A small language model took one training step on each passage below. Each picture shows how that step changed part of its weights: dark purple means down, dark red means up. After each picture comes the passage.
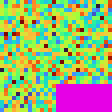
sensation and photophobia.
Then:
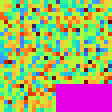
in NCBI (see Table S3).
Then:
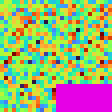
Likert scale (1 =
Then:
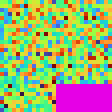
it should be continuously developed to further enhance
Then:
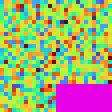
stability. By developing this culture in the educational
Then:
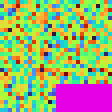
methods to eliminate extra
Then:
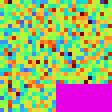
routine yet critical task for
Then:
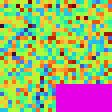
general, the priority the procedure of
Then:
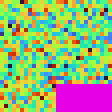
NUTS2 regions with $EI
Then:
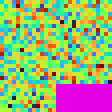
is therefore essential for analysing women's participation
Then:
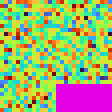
Social status .569 Getting
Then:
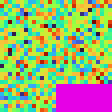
National Institutes of Health Guidelines
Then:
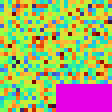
the equation of heat conduction for a gas
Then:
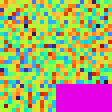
laid the complexity-theoretic
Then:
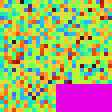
availability and price issues
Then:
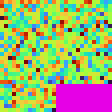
of local actors rather than presenting them
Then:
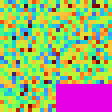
the supplementary policies on rural teachers in
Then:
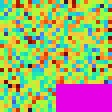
resulting from the research activities carried out at the
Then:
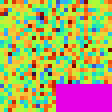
Table 9. Optimized
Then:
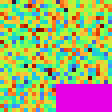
on biomaterials is constantly
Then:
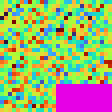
reproducibility and stability over more than 10
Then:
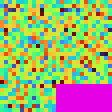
control algorithm works based on the estimation of
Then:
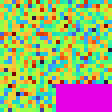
a fixed format, each containing
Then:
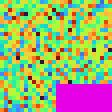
inequality and well-being
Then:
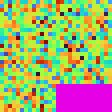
a mix of structure and flexibility,
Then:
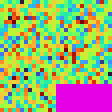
and GCC as fillers,
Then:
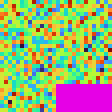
them cancel the engagement. -
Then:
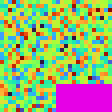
of Mathematics and Sciences,
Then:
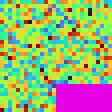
uplink grant-free
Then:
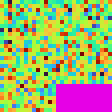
able to get a Phd in psychology
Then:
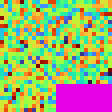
common abnormalities seen.
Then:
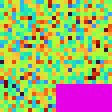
the predictive modelling approach extends
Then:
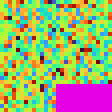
that the obtained chi square
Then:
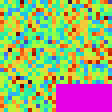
F., Omati L.,
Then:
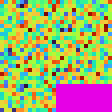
6. Poverty** – It is
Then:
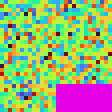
risk and currency risk, the
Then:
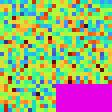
Board for the appointment of
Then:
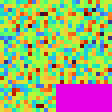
to the research issues this study would address.
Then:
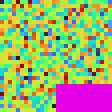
2004, a comprehensive set of
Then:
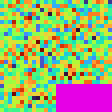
a greater technology level have higher HCI as
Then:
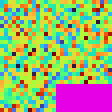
and synthesizing bioactive molecules
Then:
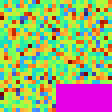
g. E-banking is a
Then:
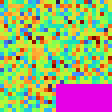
through fuzzy tools. Although the
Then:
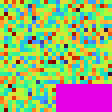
involves changing the configuration of
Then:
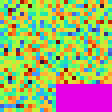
is contained in Surat 9 verse
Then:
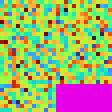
k encrypted with b_i
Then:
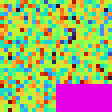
centrifugal forces could result
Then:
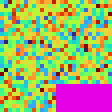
analyzed the report and criticized the
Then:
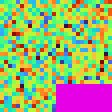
much lower than other samples. Furthermore, the
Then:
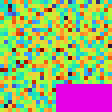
first, pink, area, the mass
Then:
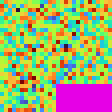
(R)) and moderating variable
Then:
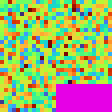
All statements above that do not apply
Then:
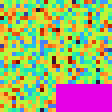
marketing mix tactics on the
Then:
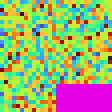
from [13]. Where a is the
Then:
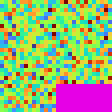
II Values of the
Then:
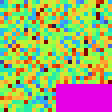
to analyse text and classify the
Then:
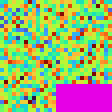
and details more specifically the
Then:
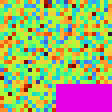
solved the food shortage crisis
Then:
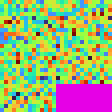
trafficking in persons and to
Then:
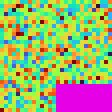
purpose, procedures, and potential risks.
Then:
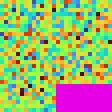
to simulate perfect connection to
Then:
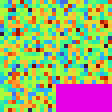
Nimba and Mont
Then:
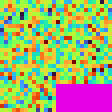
due because it is easy to
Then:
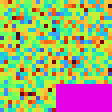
language of the study under consideration. The
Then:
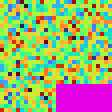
training sessions, because of the
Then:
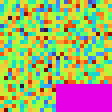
between the indicators 9 of the scale at the
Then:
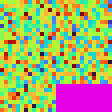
In the study of Porto *et
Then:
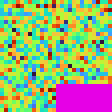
national culture, the corporate culture
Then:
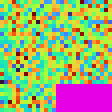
is also well recognized by the industry as
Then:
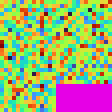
a mere engineering and accountability
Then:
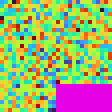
Concerning new investments, the model
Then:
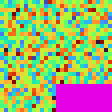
is the metric used to evaluate the
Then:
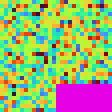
DATA COLLECTION
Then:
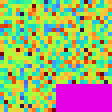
process. Participants also emphasized
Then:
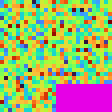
from last year. Furthermore, a summary
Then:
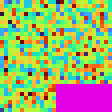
estimate. The solver uses
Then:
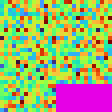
competitive factor of central significance
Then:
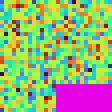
while also protecting social, cultural,
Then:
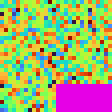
• Shouldn't have demanded
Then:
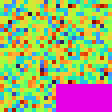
this technique is strongly focused on the
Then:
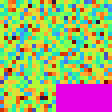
whose work is of relevance to
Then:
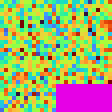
from Colombia and various other
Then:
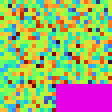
Sport Utility Vehicle
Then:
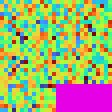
in the second zone, seven short
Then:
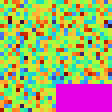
of different Cotton Knitted
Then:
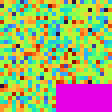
with DFUs is up to 40
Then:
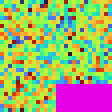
destruction about equal on the roots
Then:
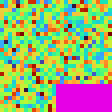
than the non-diabetics.
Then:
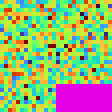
System and the use of Natural
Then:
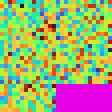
categorized these interfaces based on
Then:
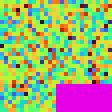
for the regulatory, standardisation,
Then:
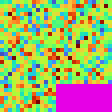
as characteristics gained or lost in particular
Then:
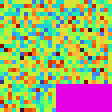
and in the concrete matrix at the level
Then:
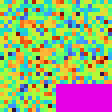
Almenland covers an area of
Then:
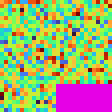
Thailand. The study applied a
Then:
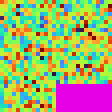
wing. The changing positions in
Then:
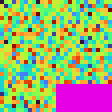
formulation of HR practices which can ensure
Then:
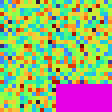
TWISMA Horizon Europe office
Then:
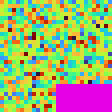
(b) traffic sign, (c)
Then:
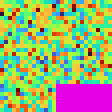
employed. We here focus on the
